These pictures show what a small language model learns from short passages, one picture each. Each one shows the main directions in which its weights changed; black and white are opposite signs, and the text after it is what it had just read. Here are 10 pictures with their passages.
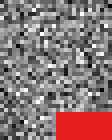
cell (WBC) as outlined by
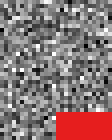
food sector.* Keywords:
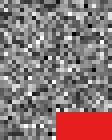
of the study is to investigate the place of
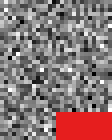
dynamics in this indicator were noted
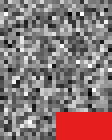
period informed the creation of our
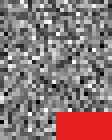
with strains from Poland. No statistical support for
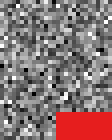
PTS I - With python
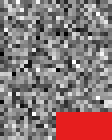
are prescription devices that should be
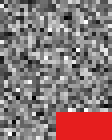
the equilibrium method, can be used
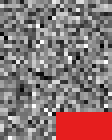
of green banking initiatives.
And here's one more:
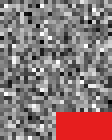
said business. Alawiye
